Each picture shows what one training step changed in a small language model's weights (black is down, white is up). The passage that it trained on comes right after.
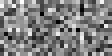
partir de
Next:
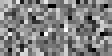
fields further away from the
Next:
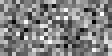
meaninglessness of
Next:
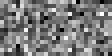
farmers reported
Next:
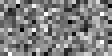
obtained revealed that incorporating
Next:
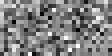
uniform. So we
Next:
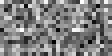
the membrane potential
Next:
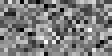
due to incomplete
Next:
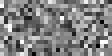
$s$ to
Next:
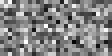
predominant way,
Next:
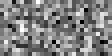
Stokes vector length will
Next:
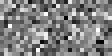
would reduce the cost and
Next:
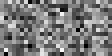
to the Standard Model fermions
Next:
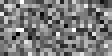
Physics \& Astronomy,
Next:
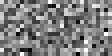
device performances, as
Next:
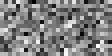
analysis to quantify the
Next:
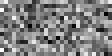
and characterisation techniques,
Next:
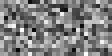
to the study of
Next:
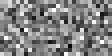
self-efficacy must
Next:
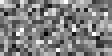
mid-IR region,
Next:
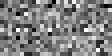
use cases to minimise
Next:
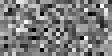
alternative when it comes to
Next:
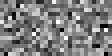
with GridSys
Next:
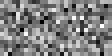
fake reviews to
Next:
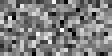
with their disease.
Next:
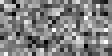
same pair wise parameters
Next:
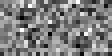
the Department of Physics,
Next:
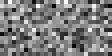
perspectives. Therefore, the
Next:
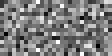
It is likely that if
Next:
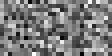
to the diffuse neutrino emission
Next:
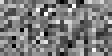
Countries like
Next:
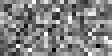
the sediment, temperature
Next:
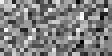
expansions defined in a
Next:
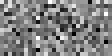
spirit medium stems not
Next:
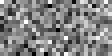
helium, carbon
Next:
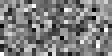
which has a combined mass
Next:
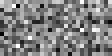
surface roughness is consistent with
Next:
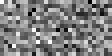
words and distinguish different
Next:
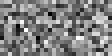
and the band gap between
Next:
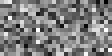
and constituent
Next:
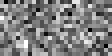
studying the heat transfer
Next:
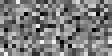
Soft Set
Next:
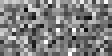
a significant contribution to the
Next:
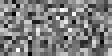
weighted average of all factors
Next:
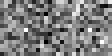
vital information about the
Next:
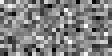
top five list has
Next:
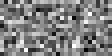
projected gradient descent
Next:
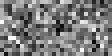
the internuclear separation
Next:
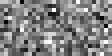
be answered
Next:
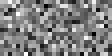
rises more slowly
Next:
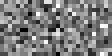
each edge. The objective
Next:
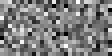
may still be able to
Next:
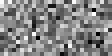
possible case, with all
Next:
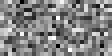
non-dimensionalize the
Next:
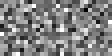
which is carbonized and
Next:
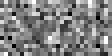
J, Siegel
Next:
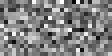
inaccurate due
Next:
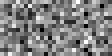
the right-hand side
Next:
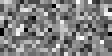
can be expensive
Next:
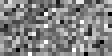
selectivity of the
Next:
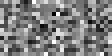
μM, the activity
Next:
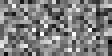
as expected from previous
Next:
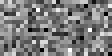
relates to the
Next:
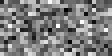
Gary R,
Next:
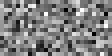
of the spin problem,
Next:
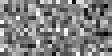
a new performative
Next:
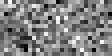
capable of producing
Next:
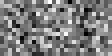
large $x_{\rm
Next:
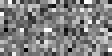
spaces to access files
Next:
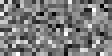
Measurements and
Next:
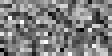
and the solid curve
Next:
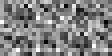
the logic of the system
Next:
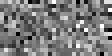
to be visible (from
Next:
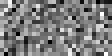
communities in rural
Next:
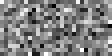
elements will be zero.
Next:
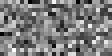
to be trained and the
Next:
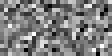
illustrate that constraints can play
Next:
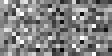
*yeet* is
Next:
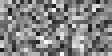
still under development, the
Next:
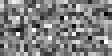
and testing. The
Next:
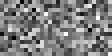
show that the etch
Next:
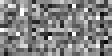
system maintains closer
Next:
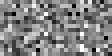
was used as a quantitative
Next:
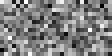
radial distribution when the
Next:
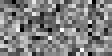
Bern GAIA
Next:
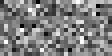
one-photon approximation and
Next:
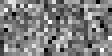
for predicting extra
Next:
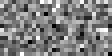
a central flux depression
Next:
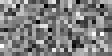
impact on farming
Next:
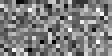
[1]. In recent
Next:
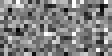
not use any fuel
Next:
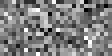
depthwise convolution with
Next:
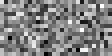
automatically changing the width
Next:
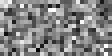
non-minimal coupling
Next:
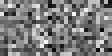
delivery was observed to be
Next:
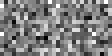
a complicated graph, such
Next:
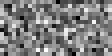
the IPN under
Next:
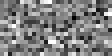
GaAs and
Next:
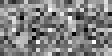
Sitter space, we
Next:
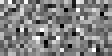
awareness amongst dental
